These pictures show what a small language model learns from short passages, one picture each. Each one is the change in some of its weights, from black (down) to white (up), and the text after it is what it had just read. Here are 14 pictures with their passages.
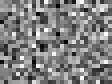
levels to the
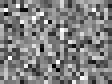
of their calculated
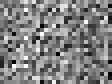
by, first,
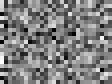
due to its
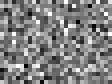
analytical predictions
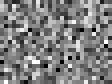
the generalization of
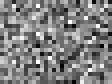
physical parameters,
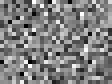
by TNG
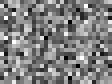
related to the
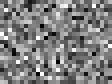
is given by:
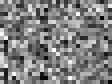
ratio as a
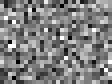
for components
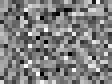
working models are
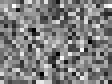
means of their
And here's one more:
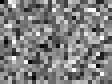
modulating signal
